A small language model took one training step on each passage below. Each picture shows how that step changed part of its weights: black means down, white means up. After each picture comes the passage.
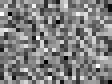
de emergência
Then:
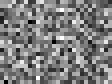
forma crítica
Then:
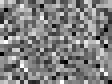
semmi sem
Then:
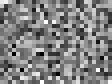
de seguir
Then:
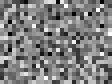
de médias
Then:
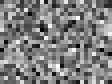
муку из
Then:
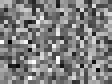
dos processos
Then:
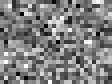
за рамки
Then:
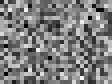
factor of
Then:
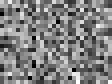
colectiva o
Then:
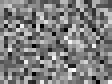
данные из
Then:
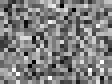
do cidadão
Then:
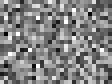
indican que
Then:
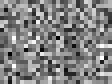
that, in the
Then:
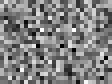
of the Aral
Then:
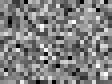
його результати
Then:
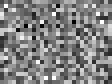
a partir de
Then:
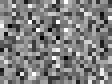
M. dan
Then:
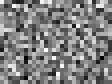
de producción.
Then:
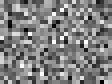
terutama yang
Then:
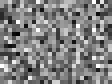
pelo Clima
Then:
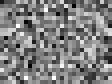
memória de uma
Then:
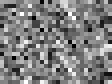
obat anti
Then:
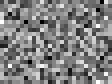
is the son of
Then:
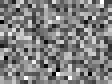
weil davon
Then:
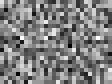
mas em todos os
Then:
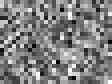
uchun arzon
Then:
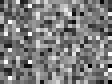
Convention on
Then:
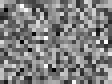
da participação
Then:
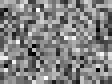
fundamentalmente de la
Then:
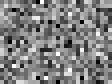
uning ona
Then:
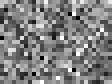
es completamente
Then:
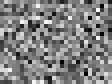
tres procesos
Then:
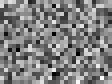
resilientes a
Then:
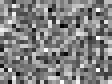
de calidad
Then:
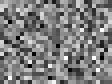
В данной
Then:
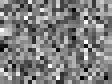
malgré les
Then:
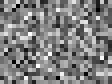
на своем
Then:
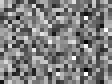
ilmiy tadqiq
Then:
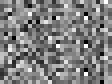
ilk bor
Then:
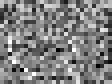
em menor
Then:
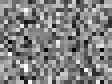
переход на
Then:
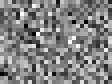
hamda aralash
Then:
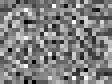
– від 0 до
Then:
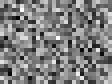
após o
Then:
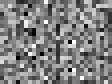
laboral y
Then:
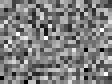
образу до
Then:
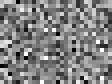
a la identidad
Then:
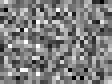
pour évaluer
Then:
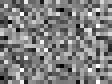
non seulement
